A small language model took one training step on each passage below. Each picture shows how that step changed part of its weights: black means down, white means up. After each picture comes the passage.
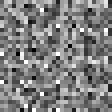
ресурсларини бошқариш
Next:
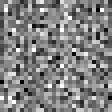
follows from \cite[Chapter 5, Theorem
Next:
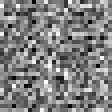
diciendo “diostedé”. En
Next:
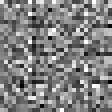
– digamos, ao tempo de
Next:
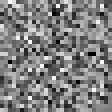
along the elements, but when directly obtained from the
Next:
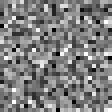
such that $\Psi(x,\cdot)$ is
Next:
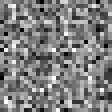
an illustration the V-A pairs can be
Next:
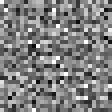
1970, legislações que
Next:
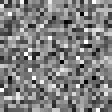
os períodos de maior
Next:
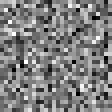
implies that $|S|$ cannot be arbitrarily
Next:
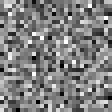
present value \citep{tanaka08},
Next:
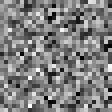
при плануванні стало
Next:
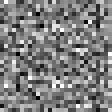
getting a fair die roll can
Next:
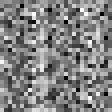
memiliki efektivitas yang
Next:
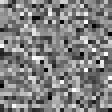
estimates. Such a procedure, involving separate and
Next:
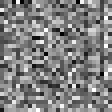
the energy-momentum tensor of
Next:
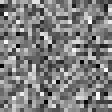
low intensity from electron-like bands that form
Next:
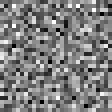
objective of this study is to analyze and verify
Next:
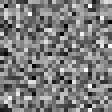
Benjamin manteve especial
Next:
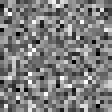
$X(\psi)$ curves for various
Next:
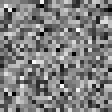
in combination, along specific crystallographic
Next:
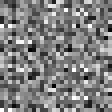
таҳлил этади.
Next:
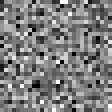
a blend of thermal radiation from the
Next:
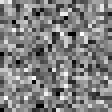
that the minimal control resource for full
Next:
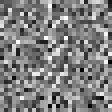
[error bars/.cd, y
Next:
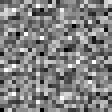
curves of the performance on the test set using different
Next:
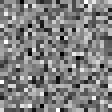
field name of $j$-th field,
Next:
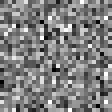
one of the matter-wave detectors are
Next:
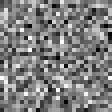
assuming that an increase of $x$ results in
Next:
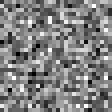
random Radon measure $Z$ on
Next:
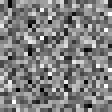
secara optimal dan bermartabat.
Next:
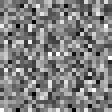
ишлаб чиқаришнинг
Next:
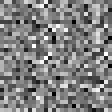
ва ҳақиқий солиқ
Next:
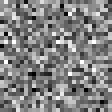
contato com fibroblastos
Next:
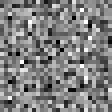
are concerned with two basic methods:
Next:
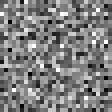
power or political connections resulting in a
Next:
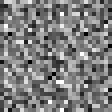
их самой банальной и
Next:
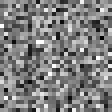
‘Bu refleks romantik
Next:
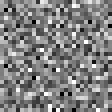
Internetė radau, kad
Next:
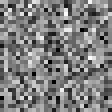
журналістики. Для
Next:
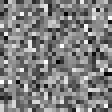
of users 3}) yields the sought value
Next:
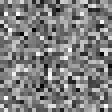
in the lower half-plane and such that
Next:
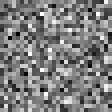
that $X_{\tau}$ is a principal open
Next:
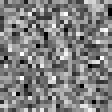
the ideals determined by such birational
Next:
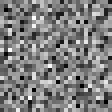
ilmiy ish muvaffaqiyatli
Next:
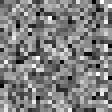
triple are the only chords of
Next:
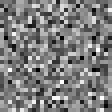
Compression} The role of CaDM's
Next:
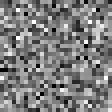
umuminsoniy qadriyatlarga
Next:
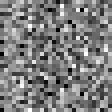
and $j \in \cale$,
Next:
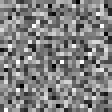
que se instauram diferentes
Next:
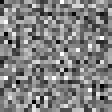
enumeration of the elements in the respective
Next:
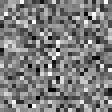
as Convolutional Neural Networks that
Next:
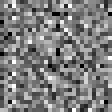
\,$ when $i+j$ is even
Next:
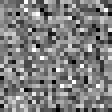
plausible reason is that meta-learning
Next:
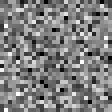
chromosphere and steepening as
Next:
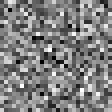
odd $n\ge3$, the Dirichlet
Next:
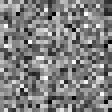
y técnicas didácticas
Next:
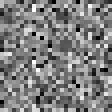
are characterised by the transient brightening
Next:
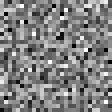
partnerschap: ze willen
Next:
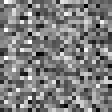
meet a stronger trap but must then
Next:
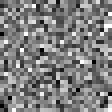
mushrooms for water and fresh
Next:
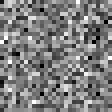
\subsection{CSS Design} In this
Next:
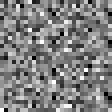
oleh penggerak mula,
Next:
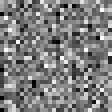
\vdots & \ddots & \vdots\\
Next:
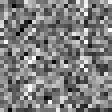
– milliy boylikning tarkibi
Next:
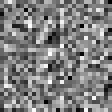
is invertible in $X$. Then the above
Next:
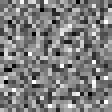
wave-energy density is not only unbounded,
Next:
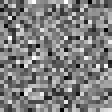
tanilgan. Mahalliy gazetada
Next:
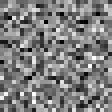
para que los estudiantes desarrollen las
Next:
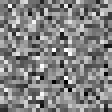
trabalho. Os LD e LQ
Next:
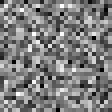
reconstruction technique} The reconstruction is based on
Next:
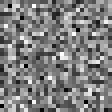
the sub-poset $P_{m}$
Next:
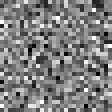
сильное гражданское
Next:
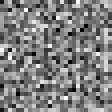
deya tariflangan O‘zbekiston
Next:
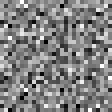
grupo de niños/as** En
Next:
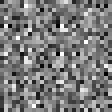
все требования нового
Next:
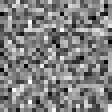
partial derivative with respect to $x$ are
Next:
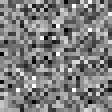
відпочинку. Для
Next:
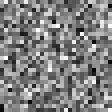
different tricks. For instance, by using
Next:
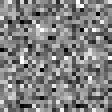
à qualidade de vida de pessoas com
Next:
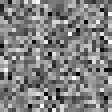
torques provided by thruster jets,
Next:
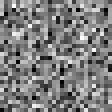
these sets are easily seen to be groups,
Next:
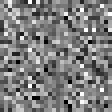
any direct way. The technique exploited in the
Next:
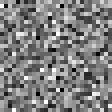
en la cuenca hídrica
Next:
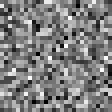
analytic manifold $A$ into a Banach
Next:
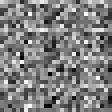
за певних умов мають право
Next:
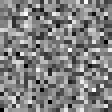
operators, we refer the reader to the quite formal
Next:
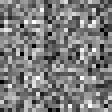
У продовж останніх
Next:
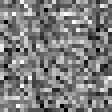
is that most individuals in a social network have
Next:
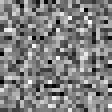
Proposition \ref{70406a}.
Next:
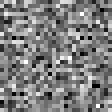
(not to be mistaken with
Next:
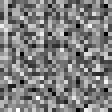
Узбек бадиий
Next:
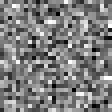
as $|B\rangle$, and is given
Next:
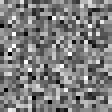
individuals has an outlying behavior that is difficult
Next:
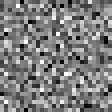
be an i-vertex s.t.
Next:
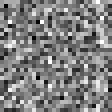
aleatorizados y el curso
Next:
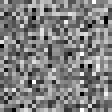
carbohidratos (por
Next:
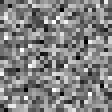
of Korea), in cooperation with
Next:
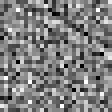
we define $X$ and $Y$ as
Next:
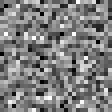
variation in the input of subsequent layers and
